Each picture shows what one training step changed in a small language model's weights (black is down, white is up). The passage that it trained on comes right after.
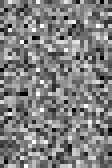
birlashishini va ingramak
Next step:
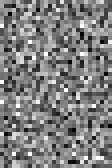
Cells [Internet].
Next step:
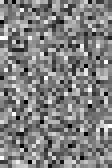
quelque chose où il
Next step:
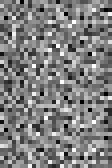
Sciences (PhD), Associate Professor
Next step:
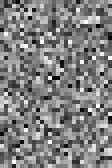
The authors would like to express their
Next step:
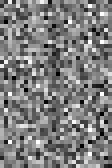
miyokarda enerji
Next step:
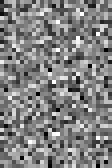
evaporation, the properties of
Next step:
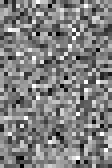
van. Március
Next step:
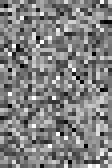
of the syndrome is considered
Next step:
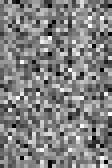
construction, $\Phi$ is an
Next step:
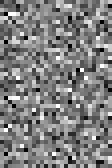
ihrer Abstraktion durch
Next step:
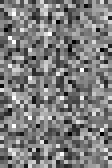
маъмур товар ва
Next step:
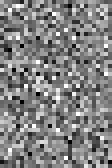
цитувань статті
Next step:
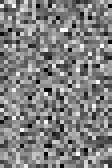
surface one-form associated with the
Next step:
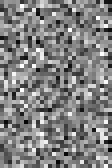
позволяющие, с
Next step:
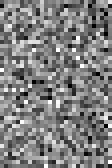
the evolution of its PWN is
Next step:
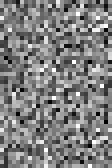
be discretized by projecting it
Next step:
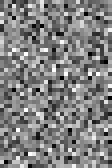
two additional HWP's in modes
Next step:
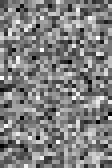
model for females in
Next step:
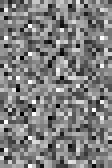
EXPERIENCIA A
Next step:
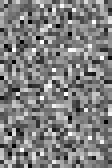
that is carried out be their un-
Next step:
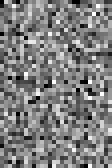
our findings suggest the existence of an upper
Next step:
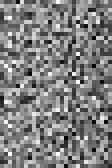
\nonumber \end{equation} The
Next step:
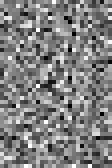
association $\beta \rightarrow \beta
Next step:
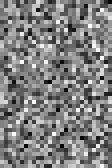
superposition of linear trends, whereas
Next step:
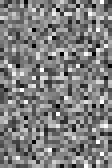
would be expected to correlate with
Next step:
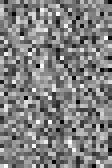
capacidade de despertar
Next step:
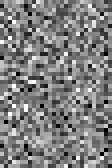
qurol-yarog‘ va
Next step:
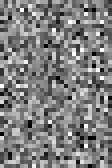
Máquina a tres
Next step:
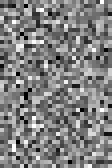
the prior will allow. It is necessary
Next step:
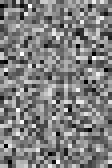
tres fases principales: -
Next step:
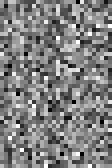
desmatamento as perdas
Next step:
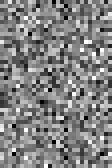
a test article belongs to.
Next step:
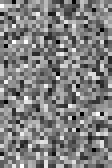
Referência para Energia
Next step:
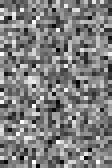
da arte em duas
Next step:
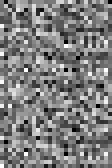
%), kemudian
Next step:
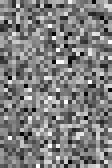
signal is reported by the LHCb
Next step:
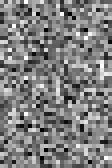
sabablarni tushuntirib
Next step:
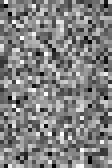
PSNR and SSIM.
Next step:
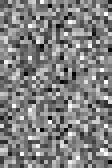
farovon, demokratik
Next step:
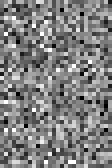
o‘zlashtirishning ahamiyati
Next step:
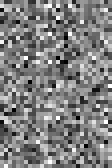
саморозвитку і
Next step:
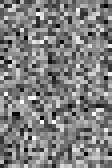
grounded in a concrete physical
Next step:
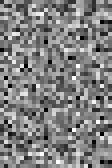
approach to visualize the
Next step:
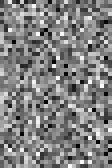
the signal transmission coefficient is caused
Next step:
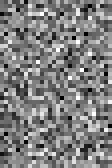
by a linear line in the
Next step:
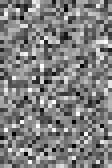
will generalize to other ML
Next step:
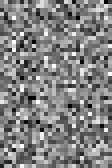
непрямих податків
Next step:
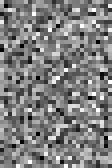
of phraseological means.
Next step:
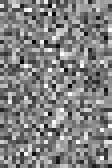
and D.~Tedeschi are
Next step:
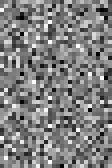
va Xalq shoiri
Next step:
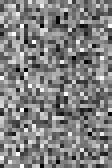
números confirmam os dados
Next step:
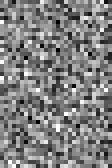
еще в древние
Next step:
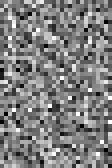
Bu shaharlarni o'z
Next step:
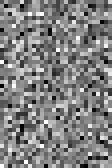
leaves the possibility that
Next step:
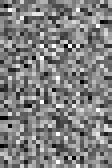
of the strange hidden
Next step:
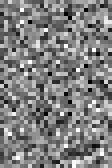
· Robótica ·
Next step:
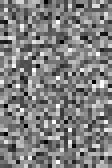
of a few hundred metres
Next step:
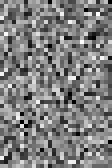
na manutenção do sistema
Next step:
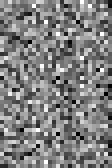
ishlab chiqish va ba'zi
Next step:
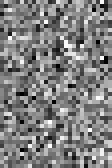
and $\U$, we performed a
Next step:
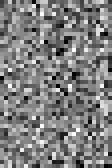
grijă față de
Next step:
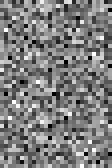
специализируется на
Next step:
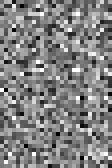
governing the fluid dynamics with
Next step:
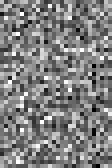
approach it is not clear yet what should
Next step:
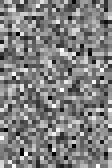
the spectrum, there are signals centered
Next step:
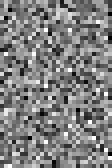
de todas as grandes
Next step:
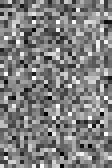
the replacement of a single
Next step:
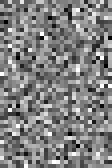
in discrete steps until it is
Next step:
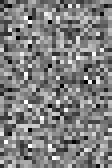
analysis. The systematic error on this number
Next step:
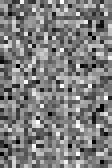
was the first synchrotron with
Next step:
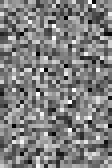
$v$, and the totals for
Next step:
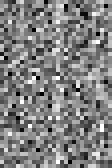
represent quantum mechanics writ on the
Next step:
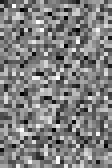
innovative approaches. Furthermore, the role
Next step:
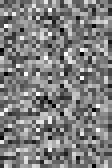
en “la escritura de la
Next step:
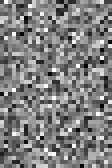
be forced off this alignment by
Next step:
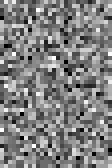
creación de un espacio
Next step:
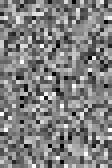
the correlations, and that
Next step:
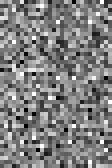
the consequence of the contamination
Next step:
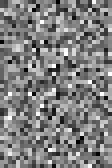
are below $A<70$.
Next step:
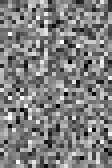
O objetivo do estudo foi desenvolver um
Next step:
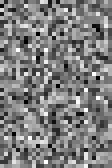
o lekovima koji su
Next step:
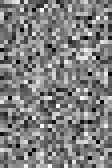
transport d'un bout à
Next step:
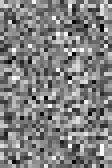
design fixed and programmable
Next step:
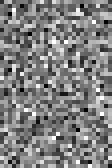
a gradual increase in the spectral
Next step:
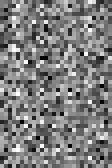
und skandinavischen
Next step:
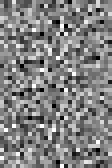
United Kingdom}
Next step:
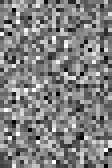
adjacent modes ($\Delta
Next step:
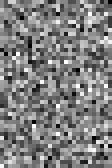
qatlarga mansubligi
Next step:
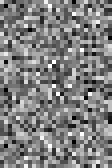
se deriva que no ha de ser
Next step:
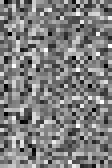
at almost no extra cost. For a
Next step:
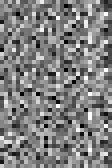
berishni maqsad
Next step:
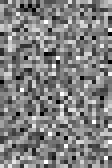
where $G$ is Newton's
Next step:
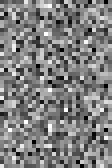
травами эффективным
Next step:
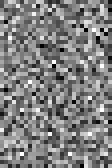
dengan memanfaatkan
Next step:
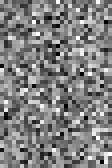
benefit of traditional tunable
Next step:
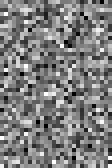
esta instalación referirse a
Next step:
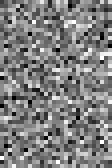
is formally equivalent to the ordinary
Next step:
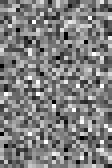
is quite small. As can be seen
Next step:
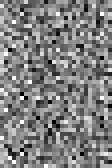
harmoniously developed generation
